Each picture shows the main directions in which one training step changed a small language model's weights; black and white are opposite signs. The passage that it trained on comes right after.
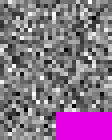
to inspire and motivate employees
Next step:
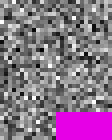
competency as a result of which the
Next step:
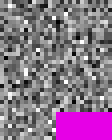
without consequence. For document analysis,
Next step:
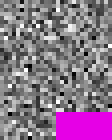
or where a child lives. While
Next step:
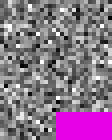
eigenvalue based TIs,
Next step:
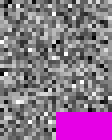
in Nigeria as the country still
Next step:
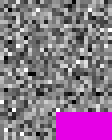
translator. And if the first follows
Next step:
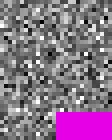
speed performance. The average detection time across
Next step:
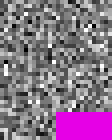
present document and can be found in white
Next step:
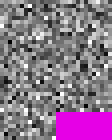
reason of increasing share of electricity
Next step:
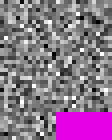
will be very small and therefore such a
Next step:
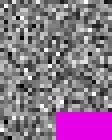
systems, the useful properties of which
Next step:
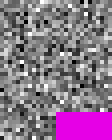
change or shifting of the characteristic
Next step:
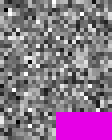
MMM managed the literature
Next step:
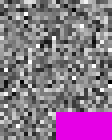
The best if you need just one
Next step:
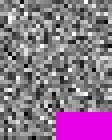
of biodiversity impacts Climate change
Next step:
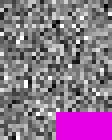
by the contractor, delay in
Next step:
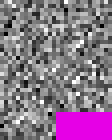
Ltd., UK) was used for
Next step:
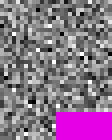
in the Table 3. Figure 4 Table 2:
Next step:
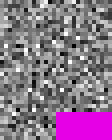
place connected with the life of the
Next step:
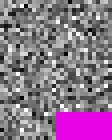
a greater occurrence due to
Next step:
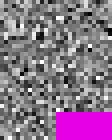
to understand the general context of AMU in each
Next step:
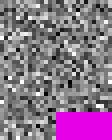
direction The stiffness for different models as
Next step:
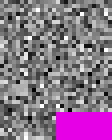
possible false positives. 98 The
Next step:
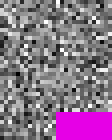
in equation (2), as follows:
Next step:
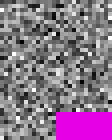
Ronquillo 2003; Dizon
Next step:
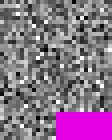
archiving a cognitive
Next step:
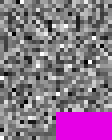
is a variable which is assumed equal
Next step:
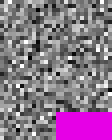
JOURNAL Volume:
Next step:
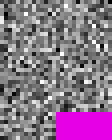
stock price reactions to
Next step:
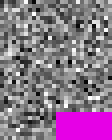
or to perform small improvement of the project /
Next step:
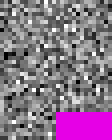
intention to build capacity in regional
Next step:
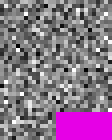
The identification procedure is based on two main
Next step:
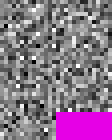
those nouns and adjectives which end
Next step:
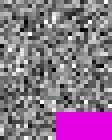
the following non-dimensional variables as
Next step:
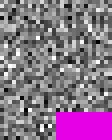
concentration remained at a similar level $153
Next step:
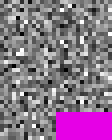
variables and were used as a tool to
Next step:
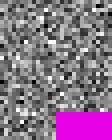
fading on the s^{th}
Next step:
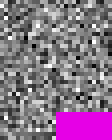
sliding cut-position along
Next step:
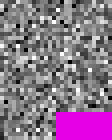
veins, appears to be initially the
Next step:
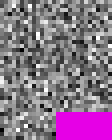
conditions. In that sense, this research
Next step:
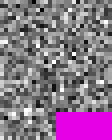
are filled with alternatives in the
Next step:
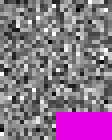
an overview about some FDO implementation work which
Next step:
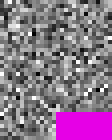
slow AHP (sAHP,
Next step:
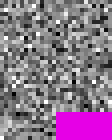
enabling us to react quickly on
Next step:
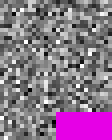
(and thus to gravitational
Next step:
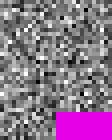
were carried out every four days over
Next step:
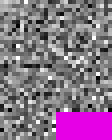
personal opportunity for me to learn
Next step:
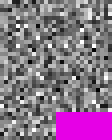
poultry. This will result in less
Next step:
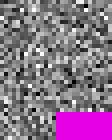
the practical model for the prevention of
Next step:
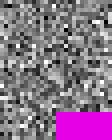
different participants in the cotton industry will
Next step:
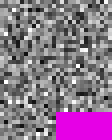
were used. Figure 3 shows typical images of
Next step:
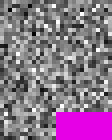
a role. Keywords: Acute
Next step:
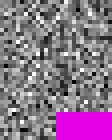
La Vela di Valbusa
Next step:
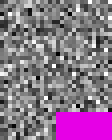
j -th alternative is denoted
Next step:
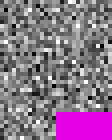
lose money, we would become in
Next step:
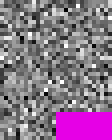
denoting unseen faces. It
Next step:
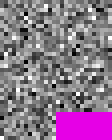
This research presents an integrated approach for object
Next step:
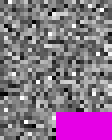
moral KEYWORDS:
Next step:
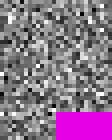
of each parameter. For every variation,
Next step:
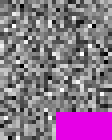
second phase, classification is done by
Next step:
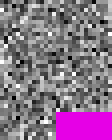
mature for hydrocarbon
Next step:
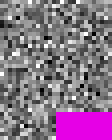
body of knowledge by conducting a
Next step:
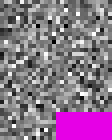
results show that this authentication scheme
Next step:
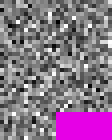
through the Iran medical university
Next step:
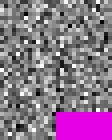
The paper is concluded in section 7.
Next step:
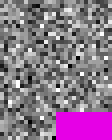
Reliability Analysis Internal consistency
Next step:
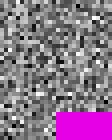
for independent groups and Pearson
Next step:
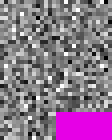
limited volume of the normative
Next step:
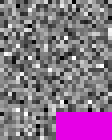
2D manufacturing drawings
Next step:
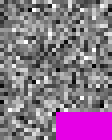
methanol, by Maceration
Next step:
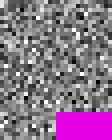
and we propose a complex, multi-stage
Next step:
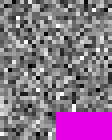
data. The framework aims to provide
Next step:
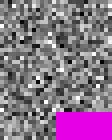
which arises in the carotid
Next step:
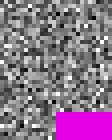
Upper Tiyuyacu
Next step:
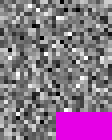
ili istoriya
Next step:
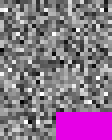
is based on the prior month's data.
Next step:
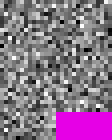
generalizations in judicial work,
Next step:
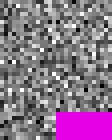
STEM education through real-world
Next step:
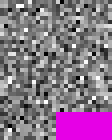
causes such as eyelid
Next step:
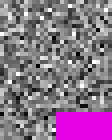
that, from their point of view,
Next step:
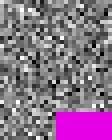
Sa tulong po ng adviser
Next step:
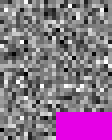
as **complete**, and one
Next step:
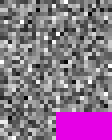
citizenship, and either do not
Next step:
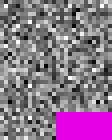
discoloured, sensitive or prone
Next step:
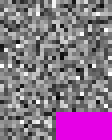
Gynaecology, Gandhi
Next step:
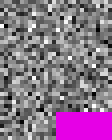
in Vadgaon tank of
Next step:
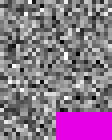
and "Subscribe".
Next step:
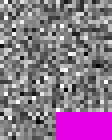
expand the scarce data on the health of
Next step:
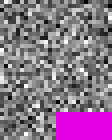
performance, α is the constant intercept
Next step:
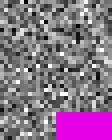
services, this application growth has further contributed to
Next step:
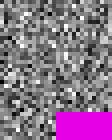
eigenfunctions are usually used
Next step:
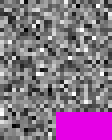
with their subjects. It therefore uses
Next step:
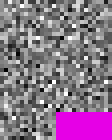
were held in order to find the best way
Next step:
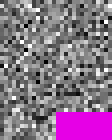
Report by coursework students of
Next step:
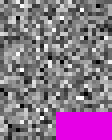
design was employed to optimize the concentrations of
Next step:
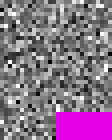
companies. Incorrect
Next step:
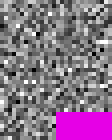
Results of RMSE and MSE using
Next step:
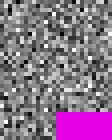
cell (MFC) using artificial
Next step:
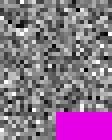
it contributes to the development of writing and
